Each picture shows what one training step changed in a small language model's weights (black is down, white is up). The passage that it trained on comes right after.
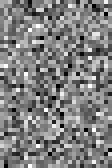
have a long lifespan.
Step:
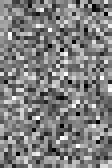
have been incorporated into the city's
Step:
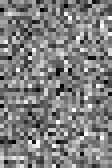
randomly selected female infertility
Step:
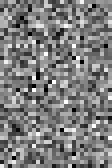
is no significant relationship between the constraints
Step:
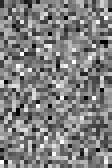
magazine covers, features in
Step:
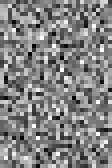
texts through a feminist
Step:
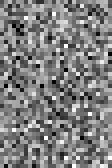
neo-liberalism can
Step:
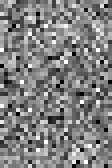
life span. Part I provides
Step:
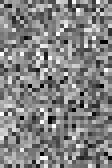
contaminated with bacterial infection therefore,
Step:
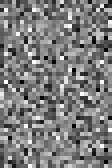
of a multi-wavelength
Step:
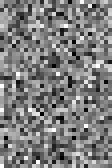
is maintained by the node until either the
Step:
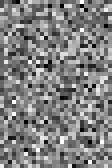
scores across vocational and arts
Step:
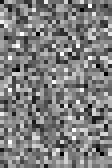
The latter two processes have been utilized in
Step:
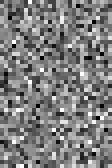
a Beckmann 18-A
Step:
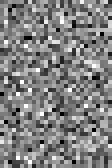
the tribal people specially women
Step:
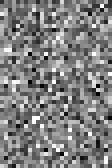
behavior of simply built lightweight machine
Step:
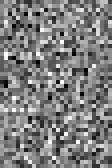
amounts of short reads (in the
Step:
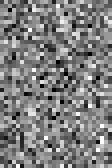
the data is formatted and looks
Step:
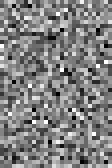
our institute had a classical symptomatic
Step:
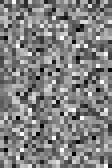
using Shimadzu
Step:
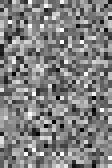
in Tablet dosage form.
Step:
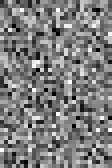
fulfills the science communication role of a
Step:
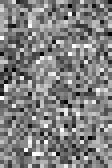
because the study is exploratory in
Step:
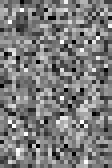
respectively. Keywords:
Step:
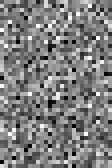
[20]. The result of the testing
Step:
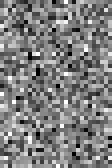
questions were collected on a predefined
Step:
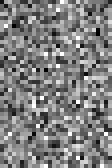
proposed model outperformed existing models
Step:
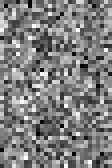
must be filled up with the carrier
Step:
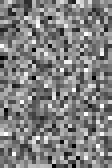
museums performed online and the
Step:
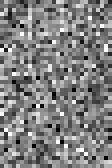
city, where urban development started out in
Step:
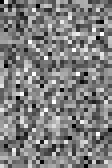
(6), in which case one would
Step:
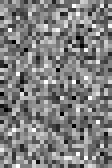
effect. The effect of Store Digital
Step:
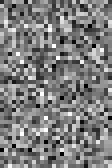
the metal ion through partial charge sharing with
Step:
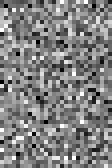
conducted to evaluate their practical performance on new
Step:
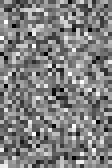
it is observed that burnout
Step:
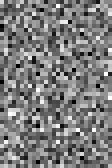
the dichotomous patterns of
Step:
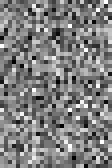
and β is the mass fraction of each
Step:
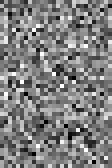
a fast and area-efficient modified carry
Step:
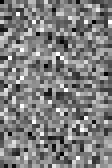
Types of Code Mixing
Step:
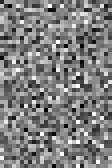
Mehler¹ Abstract Ever
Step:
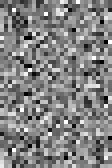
Previously, our group reported that
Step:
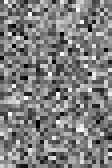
productivity. Chi-square tests examined relationships
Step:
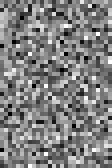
is converted into a gray degree
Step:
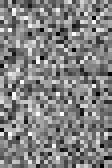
find out more? As people seek out
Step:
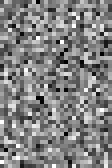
Singapore. Cambridge University
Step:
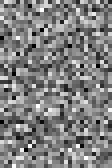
confirm their marked potential in the treatment of
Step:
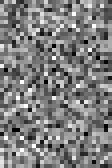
Department of Surgery, Government
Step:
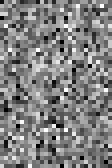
axon. It is this that enables
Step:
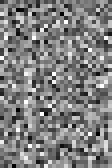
appearance of fake news
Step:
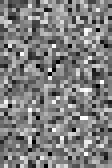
C., & Ajayi,
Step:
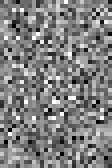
going to participate in the leadership process of
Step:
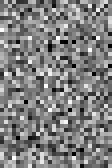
images [7]. The major interest of
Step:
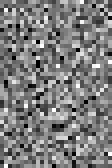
with the lowest quality characteristics (high
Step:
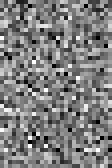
only provides continuous income and improves dietary
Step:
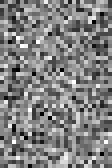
Cancers are a family of diseases
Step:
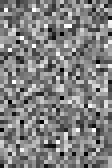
of Euroscepticism” that
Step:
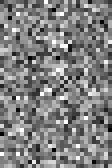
Background: Dengue
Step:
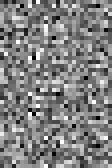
Bounded Rationality,
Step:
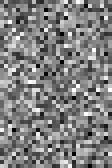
For the flat flows, the controller
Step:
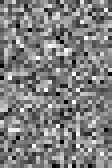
on their willingness to participate in the
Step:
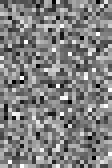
organ, clock Component Generic
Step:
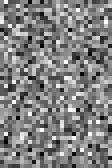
= \frac{Nu_L
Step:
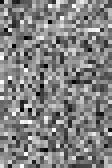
project to collect data. Basically,
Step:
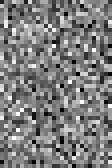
the pH of the mixture around
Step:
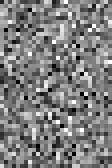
modeling points (Fig. 5a).
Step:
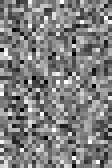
in the Middle East, it accounts
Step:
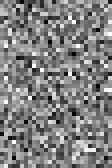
details of the score marks
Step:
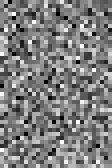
section were conducted on an Intel
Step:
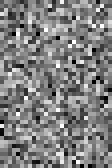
framework, the study by Serene
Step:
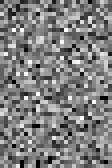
quality, selective filters and exclusion
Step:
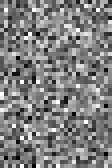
of February, before the
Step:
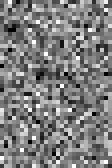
activities are tied up with, and
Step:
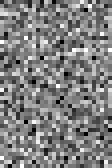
Knowledge System holds solution to many of the
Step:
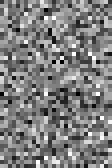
to etiology, pathology,
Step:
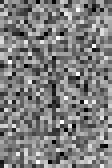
intensity-based optical fiber sensor.
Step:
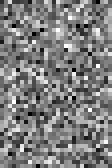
tech companies working in parallel. The
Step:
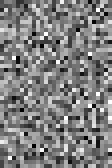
and framework for designing technology-assisted
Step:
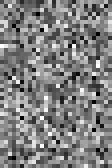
been divided and has become an
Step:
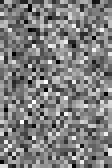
simulation are reported related to the deployment phase
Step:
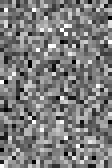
of corridors. Since the
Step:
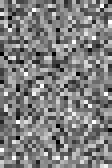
process of halal products on primary,
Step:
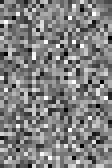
Cumulative Percent Valid Need not
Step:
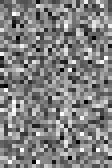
illuminated by intersectional analyses
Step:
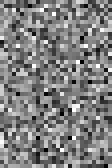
due to the high pressure beyond upper
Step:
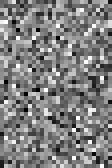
formed among the mountains of
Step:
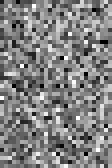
obligations is terminated, and the
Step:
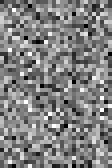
efficiently block progress in the understanding of both
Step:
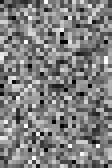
CAG, where fog nodes
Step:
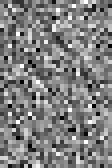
reportings:** a technical and financial report
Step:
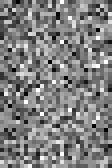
requirement and p level of skill development in
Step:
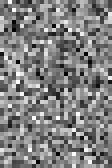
also recognise that the nature of economic
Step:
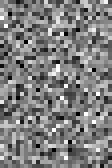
workshops. Kınık
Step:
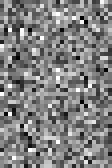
conditions, healthcare institutions can offer better
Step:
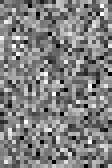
resilient with the most transaction connected
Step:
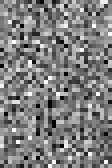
vehicles [1]. It is obvious to
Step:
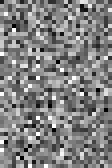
tablets containing HPTG, only
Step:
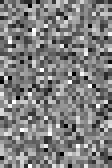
decreasing. There is an increase of
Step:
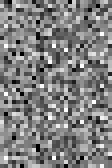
v), \quad \forall
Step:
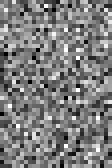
by rainfall. Temperature &
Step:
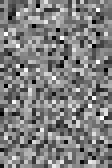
Sons, Hoboken,
